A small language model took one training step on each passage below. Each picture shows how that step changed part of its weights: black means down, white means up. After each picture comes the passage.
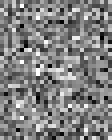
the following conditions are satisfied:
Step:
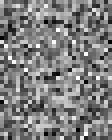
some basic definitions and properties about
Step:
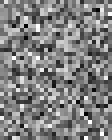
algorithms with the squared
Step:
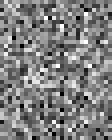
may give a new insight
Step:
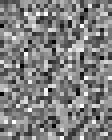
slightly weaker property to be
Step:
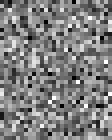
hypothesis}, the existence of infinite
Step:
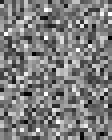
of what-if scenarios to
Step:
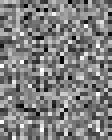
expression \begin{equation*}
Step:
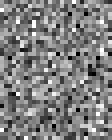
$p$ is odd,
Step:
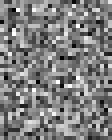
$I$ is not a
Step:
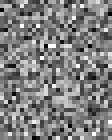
that $\lim_{n
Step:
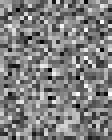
of mismatches that can
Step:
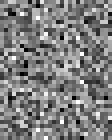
range of values. In order
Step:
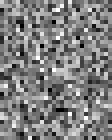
consensus under a new
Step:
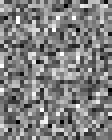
from the fact that $p
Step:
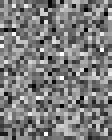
redistribution of the energy
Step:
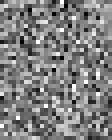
}{\partial t} +
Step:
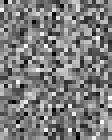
regularity of extremal solution $
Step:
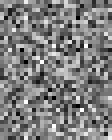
independent of another, would
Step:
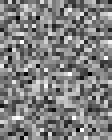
the solid body $\Omega
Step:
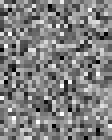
&\alpha_{\lambda} =
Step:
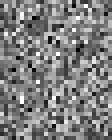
of a membrane
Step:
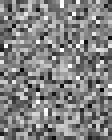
the disk. Then by
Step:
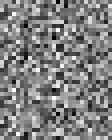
blows up at finite
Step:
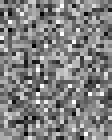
singular set in time. It
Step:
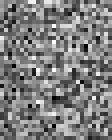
(19), it suffices to
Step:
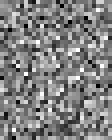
manifold which is convex at
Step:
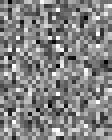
We may thus reduce to the
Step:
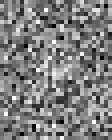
by first lifting it to
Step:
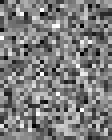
J_L$, and sequences
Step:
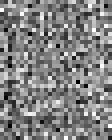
< \infty, $$ then
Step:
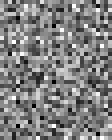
all $\sigma \in
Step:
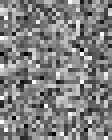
have very low convergence rates when
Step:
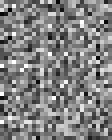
\pm \alpha x
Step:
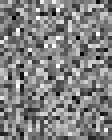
discrete. To fix some
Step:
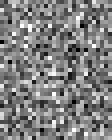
is done in any matrix
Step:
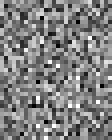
and explain how we use it
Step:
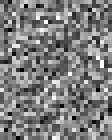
and observation for large systems,
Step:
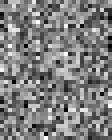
experiments with GMRES
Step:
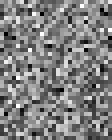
of vector-valued frames
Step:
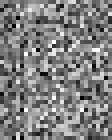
motivated introduction to character sheaves
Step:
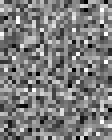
finite fields, $p$
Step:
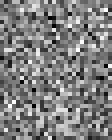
which are the identity near the
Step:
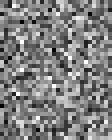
is a bounded open domain in
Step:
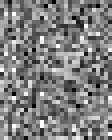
blue or yellow with probability
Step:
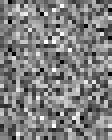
discrete cocompact subgroups of
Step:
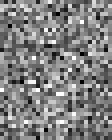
\ \hbox{is the
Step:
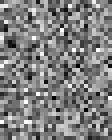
\end{align} $
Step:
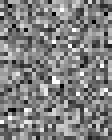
\newblock{\em Lecture
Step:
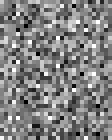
Originally published as
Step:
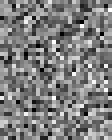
$$ has Hausdorff dimension no more
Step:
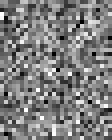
part plus a smooth remainder,
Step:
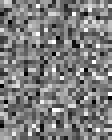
(across the source)
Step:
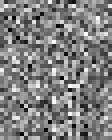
instead in the descriptive
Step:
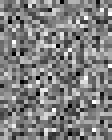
see below) any characterization of
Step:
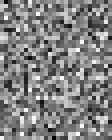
exterior derivative which has the same
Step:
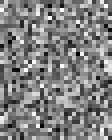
$H_0$ points
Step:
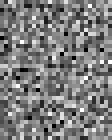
interior lattice point (see
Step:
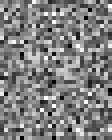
the strong left continuity at
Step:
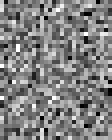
prime number $p \ge
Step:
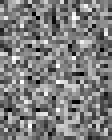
A BD-triple
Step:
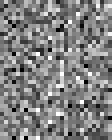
allows us to work with
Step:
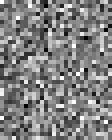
the quotient by $K'$
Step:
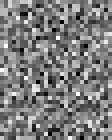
We notice the use of method
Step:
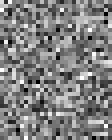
independent set of size $\geq
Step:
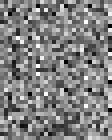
problem set-up.
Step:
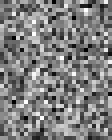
independent of $j$, we
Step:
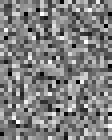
$3$--manifolds is to
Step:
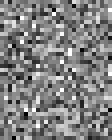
finite precision arithmetic.
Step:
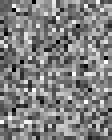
\ Let $X$ is
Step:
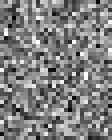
2.1, one can
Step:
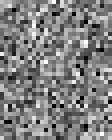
*(d) the common
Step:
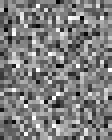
approximation we employ a sequence
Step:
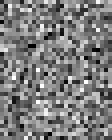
Dirac Delta initial condition.
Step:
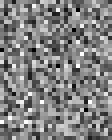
\text{ and }
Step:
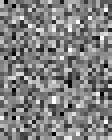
theorem but are not very
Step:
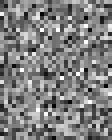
the graph $\Gamma$, and
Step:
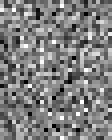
naturally.) (iv) Given
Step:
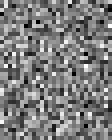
index of $P\cap
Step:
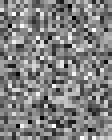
on $\omega \in
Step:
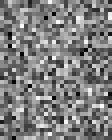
of its regularity (since
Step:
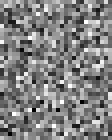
box-counting dimensions of
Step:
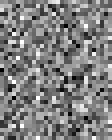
a projective lc pair such
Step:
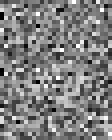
the same fixed value on
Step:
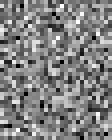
studies on this topic;
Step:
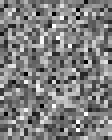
est dite {\em
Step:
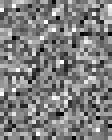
\ldots u_{d -
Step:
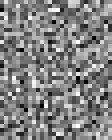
software can provide
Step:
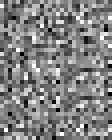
the entire $s$-plane
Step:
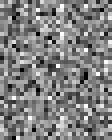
non--zero. We conclude
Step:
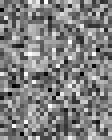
Value Theorem in the
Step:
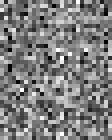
product of two vectors,
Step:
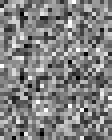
were used for earlier examples.
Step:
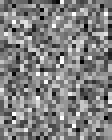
orbifold. This nice
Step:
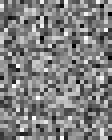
curvature $H$ is
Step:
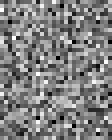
goal. \qed The following
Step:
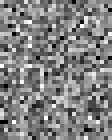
space \section{Introduction}
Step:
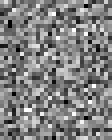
of $\mathfrak{a}$.
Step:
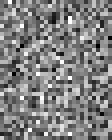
preceding. \ In
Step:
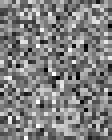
this one. Based on
